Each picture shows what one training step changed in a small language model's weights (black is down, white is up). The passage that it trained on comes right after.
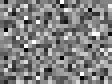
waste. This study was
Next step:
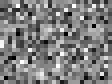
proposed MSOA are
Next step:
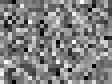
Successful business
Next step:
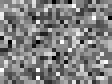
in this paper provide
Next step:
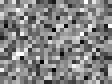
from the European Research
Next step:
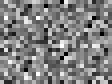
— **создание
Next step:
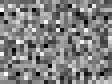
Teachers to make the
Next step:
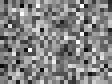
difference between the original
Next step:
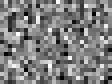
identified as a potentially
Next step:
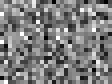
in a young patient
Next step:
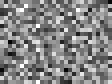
environment protection, energy
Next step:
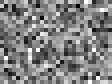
the aromatic ring of
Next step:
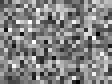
single step of
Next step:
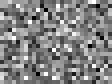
endeavor due to
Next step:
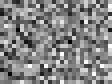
не поширюється
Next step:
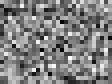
barmoq arteriya
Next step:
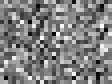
Equatorial view.
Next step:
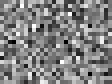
Merek, Harga
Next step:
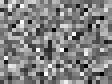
of Mongolia.
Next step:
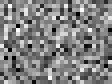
(National Nutrition
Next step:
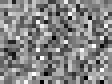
getiren başka
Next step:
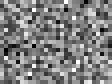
regular y compacto,
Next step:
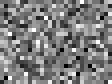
умов (ст.
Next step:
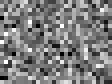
Esse modelo é o
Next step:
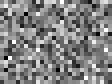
protected sessile
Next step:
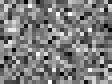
es inmediato,
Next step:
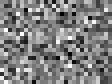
solid, new forms –
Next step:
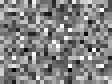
by collecting data using
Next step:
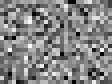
та підтримці в
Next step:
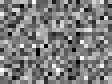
processing for SPSS
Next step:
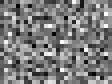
и Германии с
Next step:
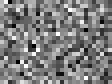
mainly on the activities of
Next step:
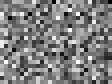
up in in each area for
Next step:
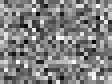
does not move.
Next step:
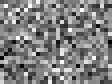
is debateable in
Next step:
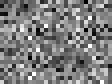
u_x r_x
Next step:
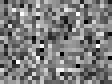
difference in PBAC
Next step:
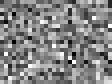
дає змогу
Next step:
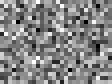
joziba berish
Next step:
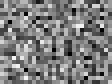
topología estrella
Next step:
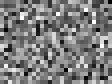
pH was set in 7.
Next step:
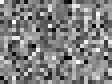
highlighted area is
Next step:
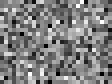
holder is design by
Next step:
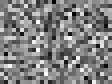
of their nation. 4.
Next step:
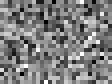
de agudeza visual
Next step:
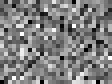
na apropriação da
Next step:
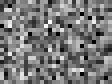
que a gestão é
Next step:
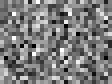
absorbance at
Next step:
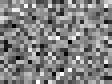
and humidity that
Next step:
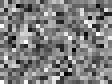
bir temsilidir.
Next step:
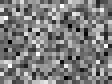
III. Significance
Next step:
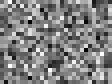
the most important material data at different
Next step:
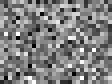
taken just prior to
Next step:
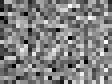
comparação com diferentes
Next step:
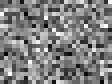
espécie de
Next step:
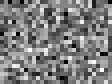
to be complementary in
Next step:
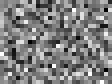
How to Profit from
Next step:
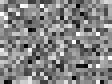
forms. The mobile
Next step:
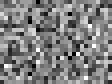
the measurements of relative
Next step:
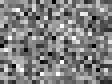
to this answer:
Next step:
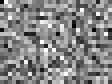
importancia de construir
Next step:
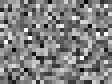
conserva presso la
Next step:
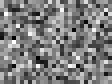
tana vazniga
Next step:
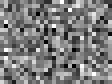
techniques make use
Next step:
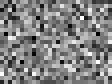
constant temperature.
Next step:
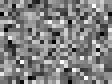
Structured Interview
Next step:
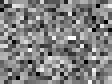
exhibit poor
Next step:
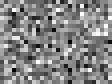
together with the
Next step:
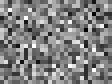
R_f$ on plain
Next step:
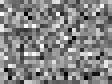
Деев А.А.
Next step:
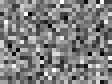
mode operation. The
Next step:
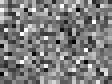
nature and culture,
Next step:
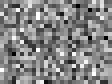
veritable instrument for
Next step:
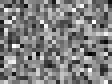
should meet the latest
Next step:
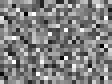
practica mai multe
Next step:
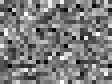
changing people's
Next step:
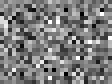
uni muttasil
